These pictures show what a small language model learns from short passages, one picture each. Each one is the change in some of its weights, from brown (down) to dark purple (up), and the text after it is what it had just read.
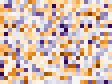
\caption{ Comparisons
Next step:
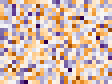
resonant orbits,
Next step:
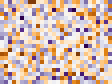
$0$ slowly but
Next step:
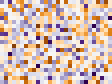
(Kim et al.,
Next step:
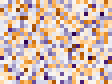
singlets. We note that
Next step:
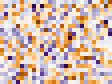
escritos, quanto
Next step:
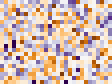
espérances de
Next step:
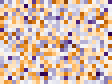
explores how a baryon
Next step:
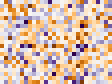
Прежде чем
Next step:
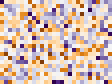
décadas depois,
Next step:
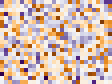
spreading of the two
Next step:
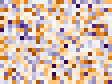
refugee colonies
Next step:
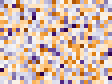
classical ($\Omega \to
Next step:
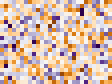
- Paputungan,
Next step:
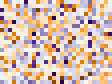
Primary Parameters}),
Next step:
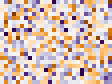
there should be no extra energy
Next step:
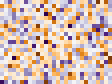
Amin Susanto.
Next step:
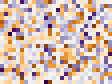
a specific attribute that
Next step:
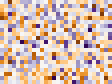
It seems to me that
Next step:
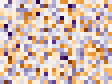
javob qildi:
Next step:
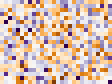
\text{for} ~
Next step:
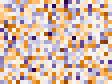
\hline \end{tabular}%
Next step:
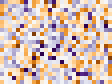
of resources in our
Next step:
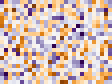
sustainable economic
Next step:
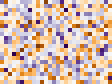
reef structure necessary to
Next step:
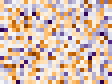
selection rules for different
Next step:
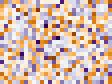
different components of the energy density
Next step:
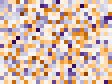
part prennent en
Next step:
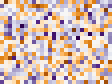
\bar{E}$ and
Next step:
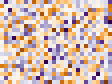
ander gevolg is
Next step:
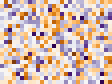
apply displacements to
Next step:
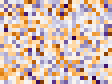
take into account limitations due
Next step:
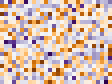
is an oscillating
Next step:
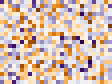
filter for cellular stress
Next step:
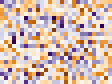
simple cubic lattice and
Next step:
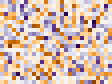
at temperatures $T\ll
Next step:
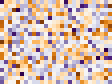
datos ofrecidos,
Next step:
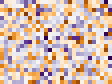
However, one notices that
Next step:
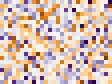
and the KHI. We
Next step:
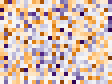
The effect of this on our
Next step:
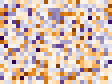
ega bo'lishlari
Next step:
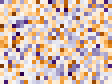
и т.п. В
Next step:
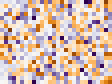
Iridates are also expected
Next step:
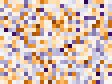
USSR Índia
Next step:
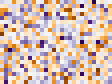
the system sitting at the
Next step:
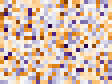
be explained by the low
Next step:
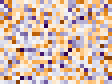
ce să înveți” și
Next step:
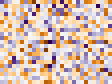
we show for the first time how
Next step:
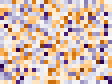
the left-handed
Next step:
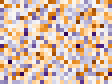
U.S. NSF
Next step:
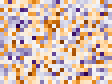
santé souffre
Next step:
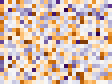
utili al controllo,
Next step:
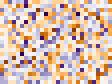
Suppose the system
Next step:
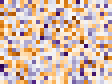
la potencia motriz
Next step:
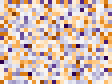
ожидания из
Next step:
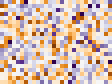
is in question. For
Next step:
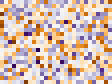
saturation to zero.
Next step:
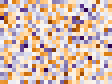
method to obtain the bubble
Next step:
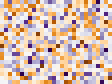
грамотности и
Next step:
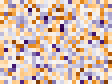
two-dimensional fermions as
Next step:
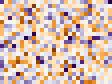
technology lessons.
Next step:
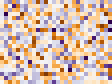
from this type of SE,
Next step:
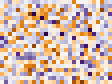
twist angle between these
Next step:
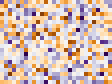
with the enclosed
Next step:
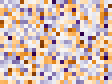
de los espacios
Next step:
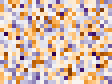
language processing research
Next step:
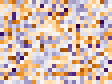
algo desfasado para
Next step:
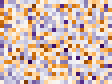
computations, and the
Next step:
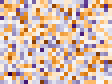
Channel Reduction
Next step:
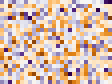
6,2 foizlik
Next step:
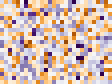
Banka és a Nova
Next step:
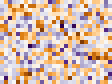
15. Ихомов,
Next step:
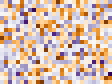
J. Taufiq
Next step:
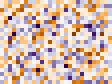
диагностика в
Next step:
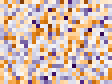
solutions disappeared at
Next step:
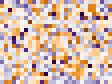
gradients may drive
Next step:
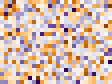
take into account that two As
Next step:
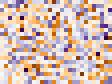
written permission of the
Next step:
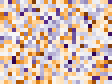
that "if the position of
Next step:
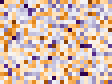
are suitable compression
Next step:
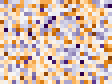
para assegurar a
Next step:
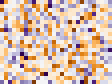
asoslari hamda ilmiy
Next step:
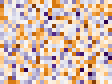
other parametrisations, our
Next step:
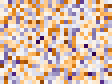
effects of three dimensional quantum
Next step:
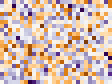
cosmology in which the
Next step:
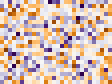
в экономику,
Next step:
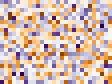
fiabilidad, a fin de
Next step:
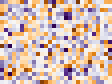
of satellites in
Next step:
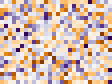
the atmospheric model
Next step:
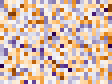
касб этади.
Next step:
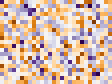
are for guidance only
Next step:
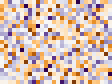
present an example to show how this
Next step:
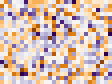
Our analysis we have so far
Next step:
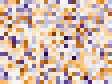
bispinus* i
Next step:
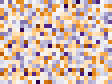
(ITCC), der
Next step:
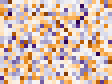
dilaksanakan secara
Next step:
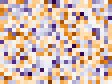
of this direction. Therefore
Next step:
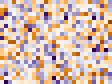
the time lags. It
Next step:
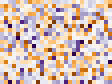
- Türkiye
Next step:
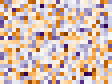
an offset $x$ with
